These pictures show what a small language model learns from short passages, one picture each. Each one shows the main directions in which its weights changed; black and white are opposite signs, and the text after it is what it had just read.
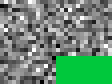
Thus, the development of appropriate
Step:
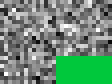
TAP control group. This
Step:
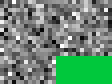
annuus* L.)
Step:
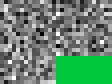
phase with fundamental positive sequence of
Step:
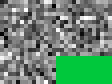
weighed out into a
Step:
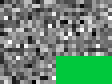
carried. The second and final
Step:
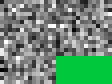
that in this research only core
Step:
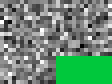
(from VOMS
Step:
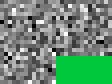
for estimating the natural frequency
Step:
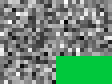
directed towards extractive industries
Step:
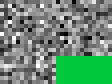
of nutritious diet
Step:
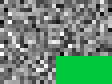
is based on 2 layers,
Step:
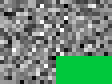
species of the Black Sea,
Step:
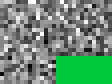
To reform means to conform
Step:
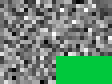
disturbances in traditional
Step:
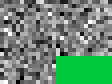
genotype × environment interaction
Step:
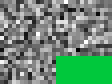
transition (i.e.
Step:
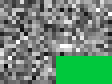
participant availability during the study
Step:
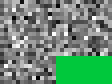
modalities [4].
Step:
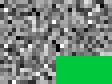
is to provide quality education while
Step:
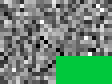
sampling, sample, sampling
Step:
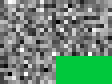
WSN and lack of
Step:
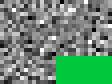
in Western Germany between 1975
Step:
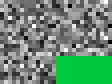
of the governance process has a
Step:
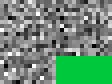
thoughts. They are
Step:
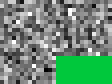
tools for the clinicians in
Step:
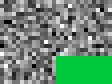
authors of the article.
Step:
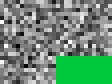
calculated as [1]:
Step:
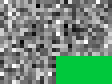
3D printers are
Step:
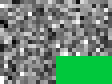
balance Telerehabilitation
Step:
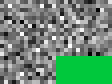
was considered as acceptable outcome.
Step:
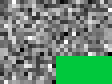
developed bradycardia
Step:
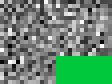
the advantage of equipping
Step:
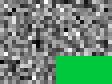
while the testing time grows
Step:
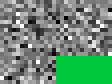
made valuable edits to the
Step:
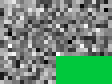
shall be explicit on the type
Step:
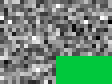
is evident from Fig.
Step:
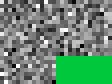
the proper procedure of the particular
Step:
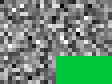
in this study range in age
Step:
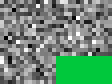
by the WTO are designed
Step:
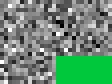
status was far more favorable
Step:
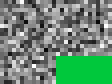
review that follows. INTRODUCTION Many
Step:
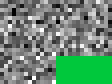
for studying the dynamic response of
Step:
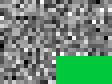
mammals in particular could
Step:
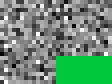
identify students learning style at
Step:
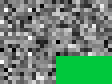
Neural Network modelling were compared
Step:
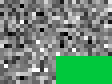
as a constant irrespective
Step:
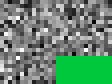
($\epsilon_x =
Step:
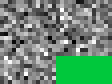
use of multiple resistances
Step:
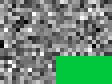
decrease. Our results show that
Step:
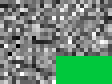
a study conducted among economics
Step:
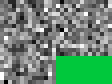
Development Goals through the integration
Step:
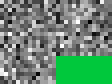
which form the thermoplastic
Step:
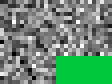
The identified formations were represented
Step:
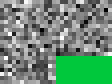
encouraging gender equity and equality
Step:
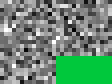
consecutive years. Based on
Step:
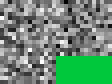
subnets will learn the
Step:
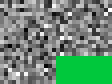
management in agriculture has received an
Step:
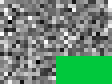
of Veterinary, Department
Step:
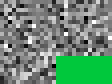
and secondary sources of data were
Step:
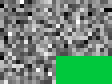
strategies for its managements.
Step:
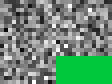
simple. The electrons of
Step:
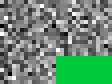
sole owners of the
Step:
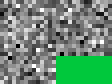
preparing PVATs
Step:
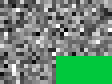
fostering empathy for
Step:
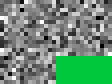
specification, design,
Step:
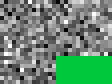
the phase change memory to be
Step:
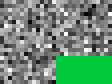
coagulation converts
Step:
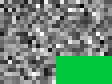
the contributing factors to the
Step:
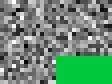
Case Study in Italy.
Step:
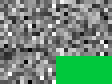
than (15mg) was
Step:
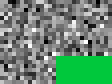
simulator described in the
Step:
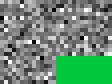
• CitiObs -
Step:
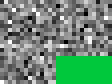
to Deliverables list in
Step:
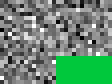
studies to be taken out upon
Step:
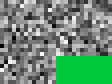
conflict of interest. Author
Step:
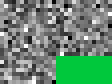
individual assembly or binning
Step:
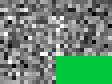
with older refugees aged
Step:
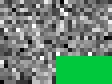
by spreading them on materials
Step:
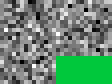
Organisation is the institution
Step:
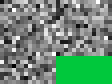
the Functioning of the
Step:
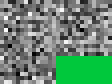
transversarium and
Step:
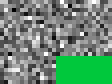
by intimate partners and
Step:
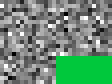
are increasingly recognized as a global
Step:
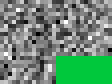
impact of the displacement
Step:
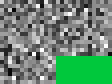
the profile of the subject
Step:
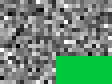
can be conveyed in
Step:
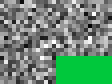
changed parameters. CCS
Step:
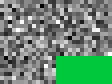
of the genre of the
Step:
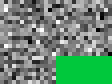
where v is the solar
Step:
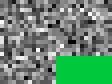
will show that the optical
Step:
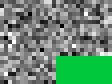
effective mosquito
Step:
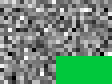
explain the function of a
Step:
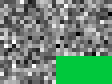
pathogens transmission. These processes
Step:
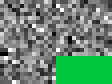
by far not as colour stable
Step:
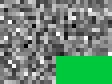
is evident in the voices
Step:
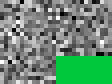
biodiversity conservation and meet the
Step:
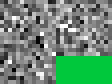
[5] found that reduction
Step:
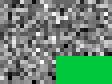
buying waste recycle
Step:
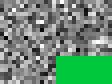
on the incentives,
